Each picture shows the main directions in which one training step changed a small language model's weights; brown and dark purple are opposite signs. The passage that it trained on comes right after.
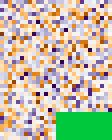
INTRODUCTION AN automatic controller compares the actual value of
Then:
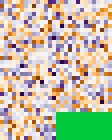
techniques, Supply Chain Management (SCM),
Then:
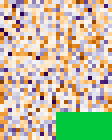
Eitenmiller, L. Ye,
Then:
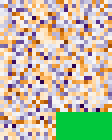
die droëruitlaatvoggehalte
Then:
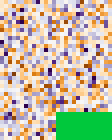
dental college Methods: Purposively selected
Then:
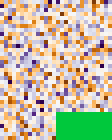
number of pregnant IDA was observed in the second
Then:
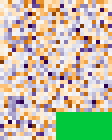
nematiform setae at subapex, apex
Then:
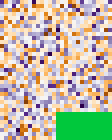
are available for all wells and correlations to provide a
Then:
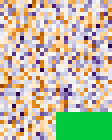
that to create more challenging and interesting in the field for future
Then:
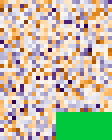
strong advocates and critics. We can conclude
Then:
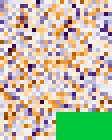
THE CIVILIAN POPULATION OF
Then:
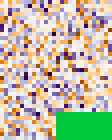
for the unemployed people with disabilities, they cannot be
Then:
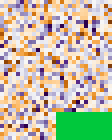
Conf. Very Large Data Bases
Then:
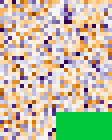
can lead to poor financial decision-making, which may result
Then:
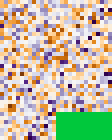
of the most vulnerable groups in our societies and are particularly
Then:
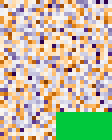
African Clawed Frog Embryos The detailed
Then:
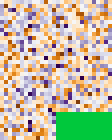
Ursula Kretzschmar
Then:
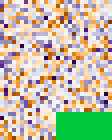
found between this formulation and a commercial ice cream
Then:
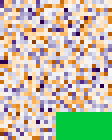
lose water molecule below 100° indicating that
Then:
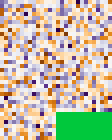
over traditional reinforcements offers several advantages: acceptable specific
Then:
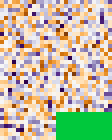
from its positive effects in many fields, especially in the cognitive
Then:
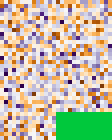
and bound methods and branch exchange methods. The idea of
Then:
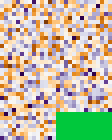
the potential to lead to new therapeutic procedures.
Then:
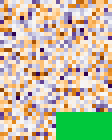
living labs and research infrastructures follows an
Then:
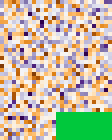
are either utilized in financial investments or kept in cash.
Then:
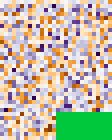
sed irrumatus (12-13). Continuing
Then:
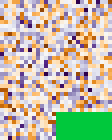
recombination of the unidentate ligand.
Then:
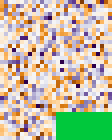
dependent on V_2 (there is a relationship between
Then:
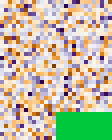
in parallel with ODH; this explains the
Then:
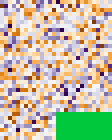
future leadership roles - ✓ Provide them the necessary environment
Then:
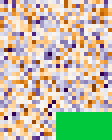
cellulose was ground and kept in polyethylene
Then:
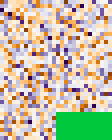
analysis of logging forest timber and afforested areas
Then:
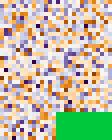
relationship in Delta State may include socio-economic factors,
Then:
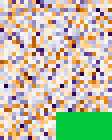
universities in Cross River State, Nigeria.
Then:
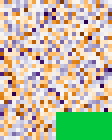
in the above-described way remains to be
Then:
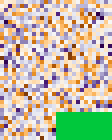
study design. Participants were consecutive consenting patients
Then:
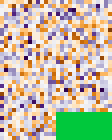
falls within the acceptable range. The Investor
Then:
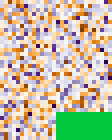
above analysis in Table 10. In the proposed method, the
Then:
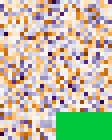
The rapid expansion of satellite constellations is transforming
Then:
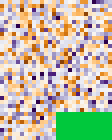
Disklavier7 SoundFont. A
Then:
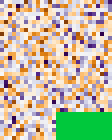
represents a component of heat stress that cannot be attributed to
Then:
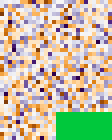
malignant neoplasm, probably ovarian
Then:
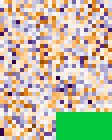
not always the case everywhere. I am not asking
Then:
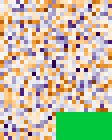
CHAINS Call identifier:
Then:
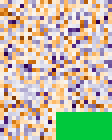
example two is equal to $0.1 \times
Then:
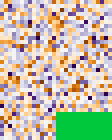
participants (39.05%) did not report this
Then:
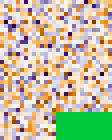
micrographs were recorded in a Hitachi
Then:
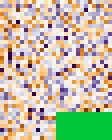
found to be more prominent; **brand
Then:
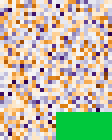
due to increased susceptibility to rot and microbial
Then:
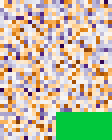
however, after a critical embedment depth the value remains
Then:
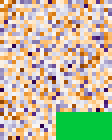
between entry-route and age on academic performance in
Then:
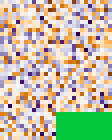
*et al.*, 2009); (ii) the addition of
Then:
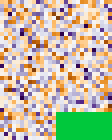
Government areas, respectively. Sample and Sampling
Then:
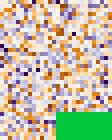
the creation of the product: qualifications and honors
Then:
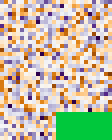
Dates TBD) - ARCSS
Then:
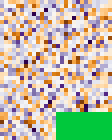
in combing their hair. Organic Design
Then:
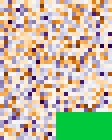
room temperature. The mixture was then introduced into the
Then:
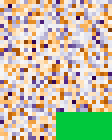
Paññāsēna and
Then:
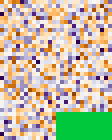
made. To evaluate the efficiency of the system, the obtained
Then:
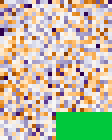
will empower the users to integrate new climate information produced
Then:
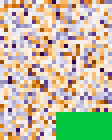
the printed circuits (preferably European
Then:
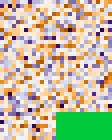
can be interpreted as the middle ground (if any)
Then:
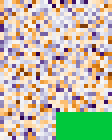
to the experiences they have in everyday language
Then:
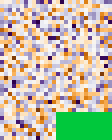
Q13 Please indicate your activity status: - Employed
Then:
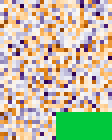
queer people and the other-seeking for social
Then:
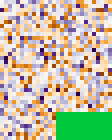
energy as a simple mechanical force - by lighting a
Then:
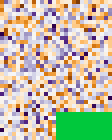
is likely affected by the interfacial thermal resistance and
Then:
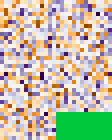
Conclusion Taking samples for expert examination is an important
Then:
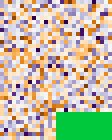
a 40-min period of standing and/or
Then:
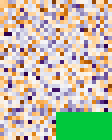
Netherlands OPEN ACCESS
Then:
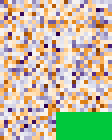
of school mathematics, at least from what they are studying
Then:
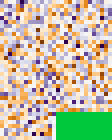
Although the target displacement was 0.23 m, the
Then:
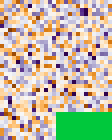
to perform actions such as checking credit card balance,
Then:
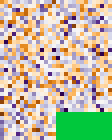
EU food system⁵. While the recycling of food
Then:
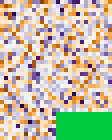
refereed journal research papers on flipped learning
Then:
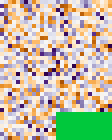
after retrofitting with mortar and bamboo
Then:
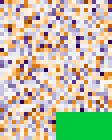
Module 3. Workload and ECTS credit points
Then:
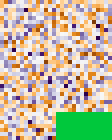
convert of severe legal punishment, in this
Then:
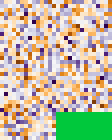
Agree to the below statement. This is followed by 60
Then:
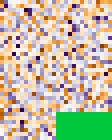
parasites and no faecal matrix. The
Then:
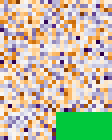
with its alignment and the difference typed from a fixed
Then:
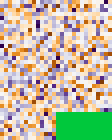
a Language Generator that are the core modules of
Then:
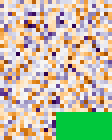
The Unified Modeling Language (UML)
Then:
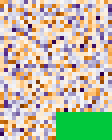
flagship 6G projects Hexa-X
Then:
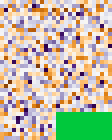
of hydroquinone⁵. Thiram is determined
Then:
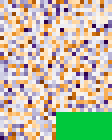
the loss of moisture during the hardening process, which
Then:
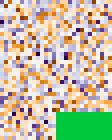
Shadifar, Ramin Ataee.
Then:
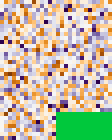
the time period from 1952 till 2019 with regards
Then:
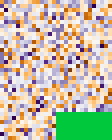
Yet, unrelenting setbacks in the
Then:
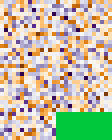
eV, which can be assigned to the —OH and
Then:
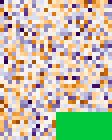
and interferon-gamma. *International journal of
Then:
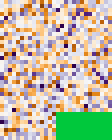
for waste management include supervision and monitoring [45], the
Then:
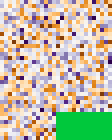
\tag{3}$$ According, to the results, of
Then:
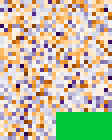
these conversations in golden light and
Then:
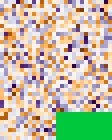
the relationship will provide a reaction to the other so long as
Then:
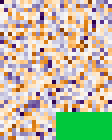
a person may not notice any symptoms, or may experience
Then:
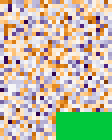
woman that opposed these. She forgave her
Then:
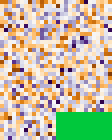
heritage, Architectural design,
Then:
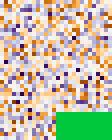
1.34 \pm 0.37, respectively. During
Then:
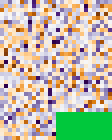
which may predispose a person to other diseases.
